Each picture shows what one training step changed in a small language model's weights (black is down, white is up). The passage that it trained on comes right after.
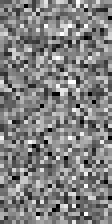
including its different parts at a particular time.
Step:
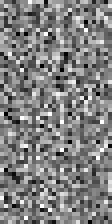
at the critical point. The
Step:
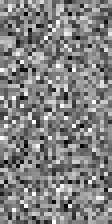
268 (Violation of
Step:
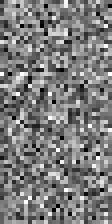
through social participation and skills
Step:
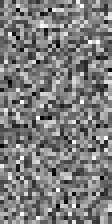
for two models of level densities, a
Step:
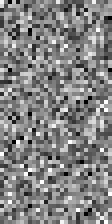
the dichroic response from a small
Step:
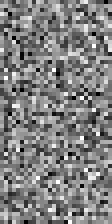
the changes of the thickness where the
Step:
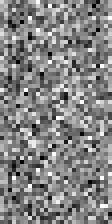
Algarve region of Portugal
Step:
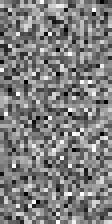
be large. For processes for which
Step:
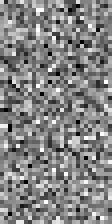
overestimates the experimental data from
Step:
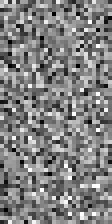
and respect the corresponding licenses and
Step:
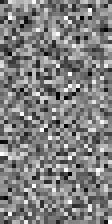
in Fig. 2 (CFL =
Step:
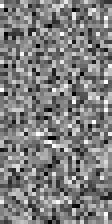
*e*), and a band
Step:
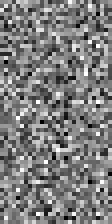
and the inclination angle. In this
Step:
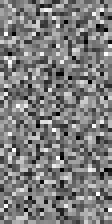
for Nuclear Research,
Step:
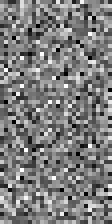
important role that could be played by
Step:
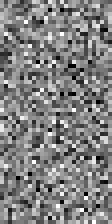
of quintessence. As the
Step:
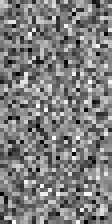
Dorper sheep breed was
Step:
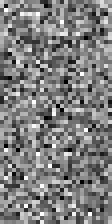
including those with merging tangential
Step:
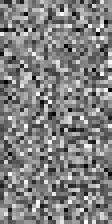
surely, that is, the
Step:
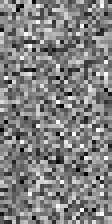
study and the school must have
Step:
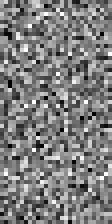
for 10 minutes and then cooled
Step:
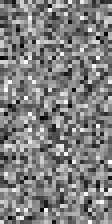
alcohol; sparingly in
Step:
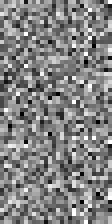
originally carried out the same
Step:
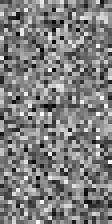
arid environment, were easier to
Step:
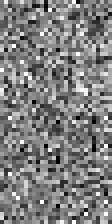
learning, a server must periodically
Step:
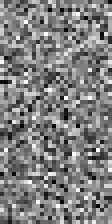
faith in the oneness of
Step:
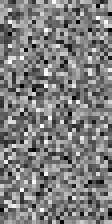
three boosts with BMS generators
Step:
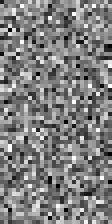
a big picture of the current
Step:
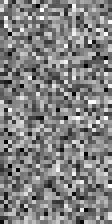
and volunteers) required to
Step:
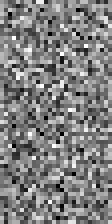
the refined grid region. % The
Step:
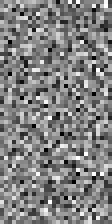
the $m_z=0$ component
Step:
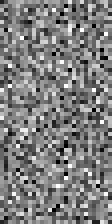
of a puzzle. This
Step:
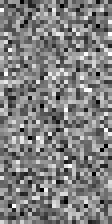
our model is shown in the Figure 5. The
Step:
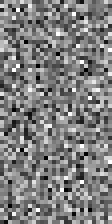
correction to the zero-order field must
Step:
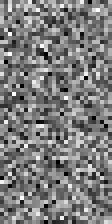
find in zero order over $\tau$ from
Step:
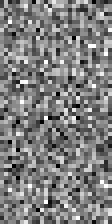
line spectra) provided a good
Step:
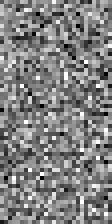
are expected to increase wildfire
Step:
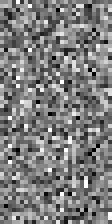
a larger size reflect some important,
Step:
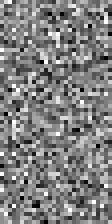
showed a Cronbach's alpha
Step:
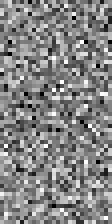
the 3rd column).}
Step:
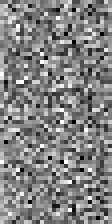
ab}R_{\rho \sigma ab}+
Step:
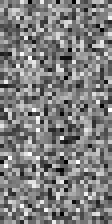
diversity, relying on the
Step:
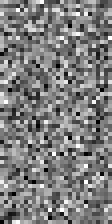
LeaderRank adaptive
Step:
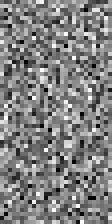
and so each block has 256
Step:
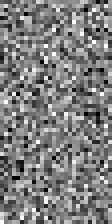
and for magnetic CVs there are strong
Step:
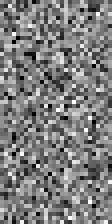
particles in space we can complete the
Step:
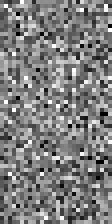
of this observational bias, a selection
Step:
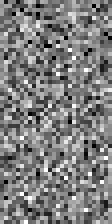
\cite{guseo}, who
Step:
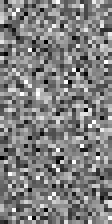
century, values and notions
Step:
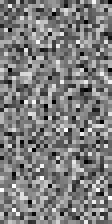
the long axis for solar radiation
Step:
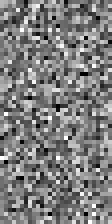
provide adequate aeration Step
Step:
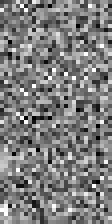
the CKM elements as well as
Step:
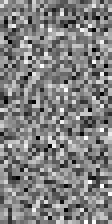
is more favorable when the
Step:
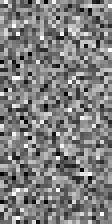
\caption{The comparison of experimental
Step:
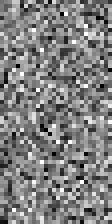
applicable to the alkaline
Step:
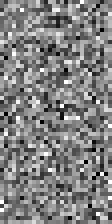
discontinuity in $\psi$
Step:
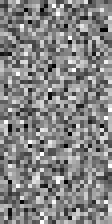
of the jumps from the data. The
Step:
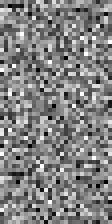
\\ {\bf Significance} The
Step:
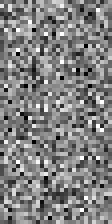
time $t_c$ corresponds to the
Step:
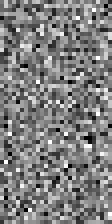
able to say that a model is
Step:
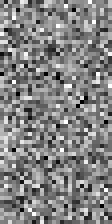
flux and the 1D-0D
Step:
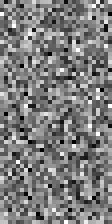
on reasonable request.
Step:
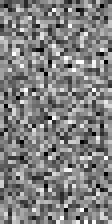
out when considering the session
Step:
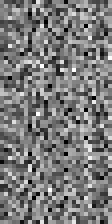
C. J. Lemons, S.
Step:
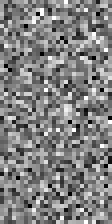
is seen below that the mood
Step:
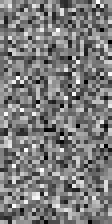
no viable parameter choices in these
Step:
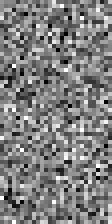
found in the full version. The two
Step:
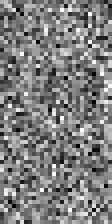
an analysis will consist of two parts,
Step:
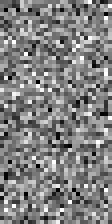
survey area (P1 –
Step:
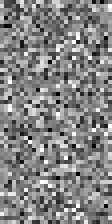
yield in each range of \pstar
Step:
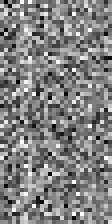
formed opinion about one's
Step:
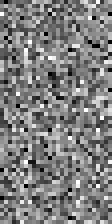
reasonably conservative to consider
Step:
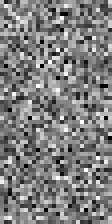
in the sinkage and trim.
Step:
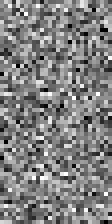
of depth and region of HOA,
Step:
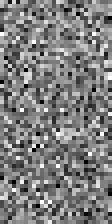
to allow for a richer space of
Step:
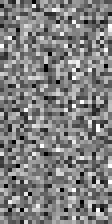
valid for the range of $p$
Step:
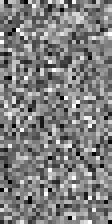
day, malaria is responsible
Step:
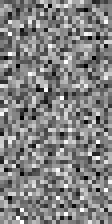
Figure \ref{fig2} we show
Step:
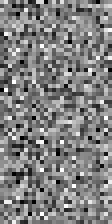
\section{Conclusion} The
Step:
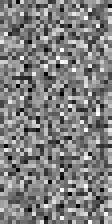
K.S. Krishnan
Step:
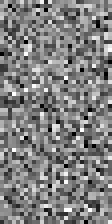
to be involved in fewer
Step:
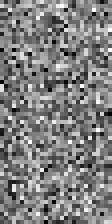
beam, along the $x$
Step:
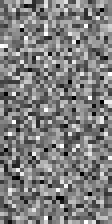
attempts to clear the app's
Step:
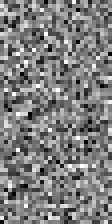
in advance which watermarking
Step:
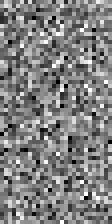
$\exp(n_t)$ is the
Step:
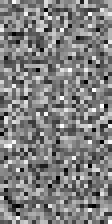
The figure shows a disease
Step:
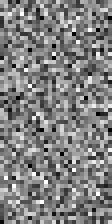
Ricafort, RN,
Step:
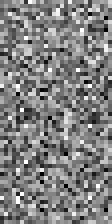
are closely related to weight
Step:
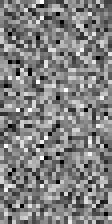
USA DoD training sites is
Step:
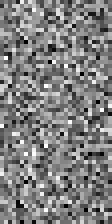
as holding between worlds
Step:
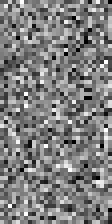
within the green box to highlight
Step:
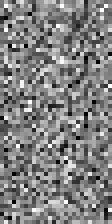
will be noncommutative. To
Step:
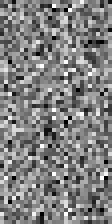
than 90\% pulsars are
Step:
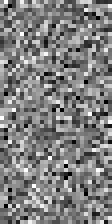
chloroform (1:1
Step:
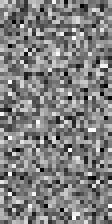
of (a) the energy expectation value
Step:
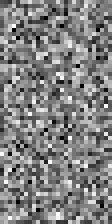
Engineering with OSPF}
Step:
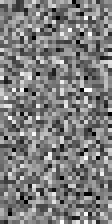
a target nuclei inside the
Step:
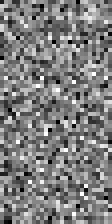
in the moat of a regular
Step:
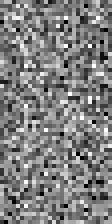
tears are coming out of my
